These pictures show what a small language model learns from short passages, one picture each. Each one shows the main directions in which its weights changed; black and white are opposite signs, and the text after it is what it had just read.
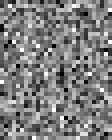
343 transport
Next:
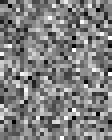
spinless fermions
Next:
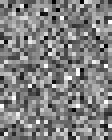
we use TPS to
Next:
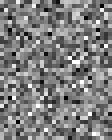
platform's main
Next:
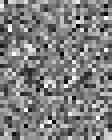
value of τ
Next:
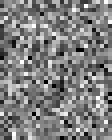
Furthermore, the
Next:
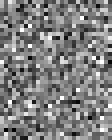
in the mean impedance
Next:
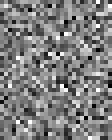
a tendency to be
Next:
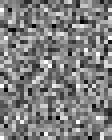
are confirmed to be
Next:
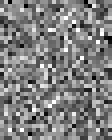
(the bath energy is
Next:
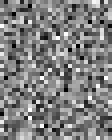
by examining two
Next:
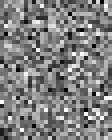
background events
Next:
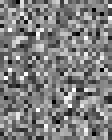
defined solutions. 2)
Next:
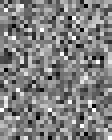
above shows that all latent
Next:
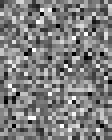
out from a master
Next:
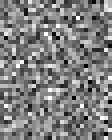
will be effective in generating
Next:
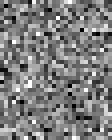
without each other. The first
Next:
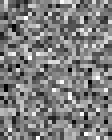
field. We expect
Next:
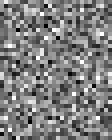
and knows what
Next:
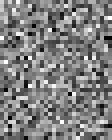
PMU network include
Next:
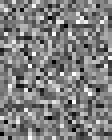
we extracted provided
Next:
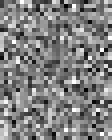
the estimates of the first
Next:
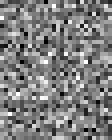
Although it has been
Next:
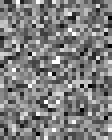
or indigenous
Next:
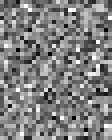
The biotransformation
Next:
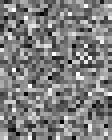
most materials used so
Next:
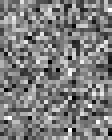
in the density of states for
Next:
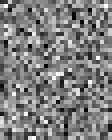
packed red
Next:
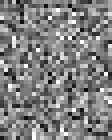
weeks for 3 years
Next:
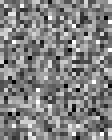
calibration, we obtain
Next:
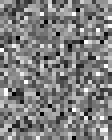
a bank to its
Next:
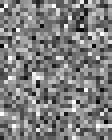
buildings and 57
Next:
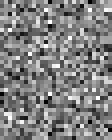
through non-conformal
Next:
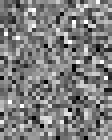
cisplatin are
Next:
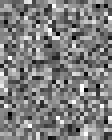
seriously as
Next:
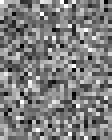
the downstream
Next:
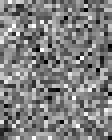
models was discussed in
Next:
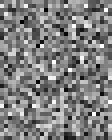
In the outer parts
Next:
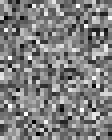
local arrangement of
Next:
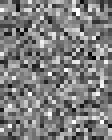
industrial policies
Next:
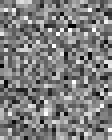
age <2 years
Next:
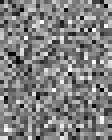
Data were collected by
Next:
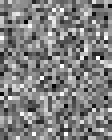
verified (web
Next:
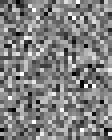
D. Kip,
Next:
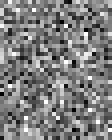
the northern
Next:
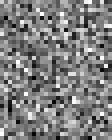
the absence of prior
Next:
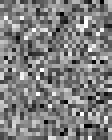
prior entanglement that
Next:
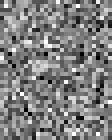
volume concentration
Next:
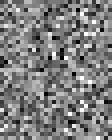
upward UHE
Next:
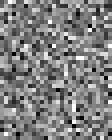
housing in addition
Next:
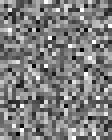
and a relatively small
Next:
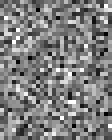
between too much and
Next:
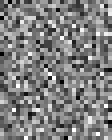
submitted). By
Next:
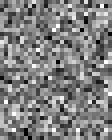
modulator. \\ \\
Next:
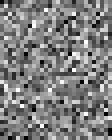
chemical potential of the
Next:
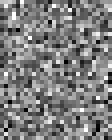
in preparation), or
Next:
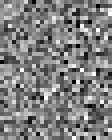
exhibit longer
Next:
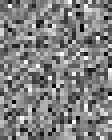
that palliative should
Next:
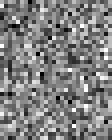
Guymer, &
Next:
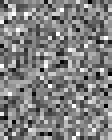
may vary according to
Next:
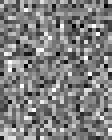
along with the transition
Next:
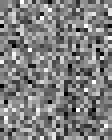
example, at position
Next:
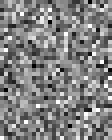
cable, and print
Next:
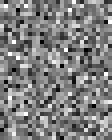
percentile |
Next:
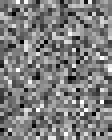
Conclusions 1. The
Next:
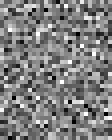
acceptance of the
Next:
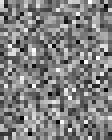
capable of operating
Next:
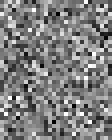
selection of stable
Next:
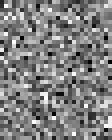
of each element.
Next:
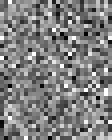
currently believed
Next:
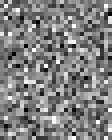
P-P black
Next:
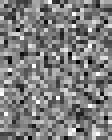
to a hadronic
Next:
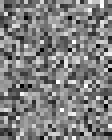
days with (p =
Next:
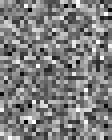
between The Corner and
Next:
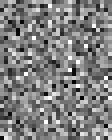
constant and $\sigma$
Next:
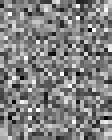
development of the world.
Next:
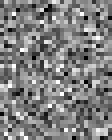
literacy has a
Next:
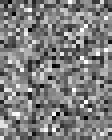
only through faith.
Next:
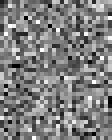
which indicate the time
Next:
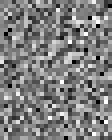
spiral activity and
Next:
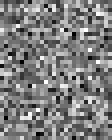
the LY is observed while
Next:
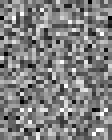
with only a few
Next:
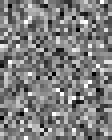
studies are needed to
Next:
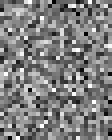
Instead of this
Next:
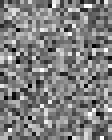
there occurred a small
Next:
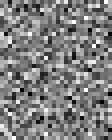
if there is a significant
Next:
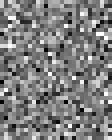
bounds of $\sim
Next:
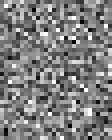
rest area and
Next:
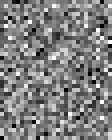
vapour transmission
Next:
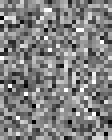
made, for example,
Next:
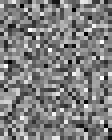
explore the consequences
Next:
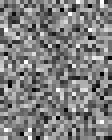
these are only affected by
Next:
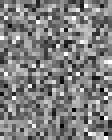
of every child and
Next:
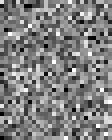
To qualitatively
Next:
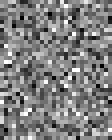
the set of final states
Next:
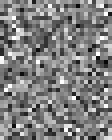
psychology of
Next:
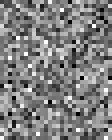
all levels of education
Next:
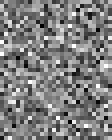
important to stress that the
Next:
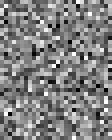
found that $\Delta T =
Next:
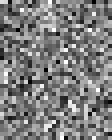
Clifford group
